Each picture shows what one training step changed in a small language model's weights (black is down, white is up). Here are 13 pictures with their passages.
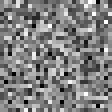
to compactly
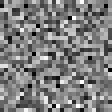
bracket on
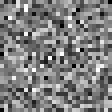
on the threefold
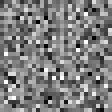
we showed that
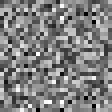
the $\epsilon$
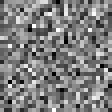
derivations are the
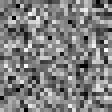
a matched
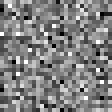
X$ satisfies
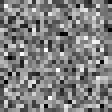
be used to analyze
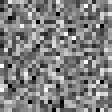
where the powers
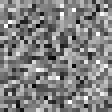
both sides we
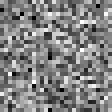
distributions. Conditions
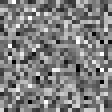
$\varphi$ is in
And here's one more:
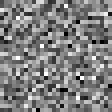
variability is expected
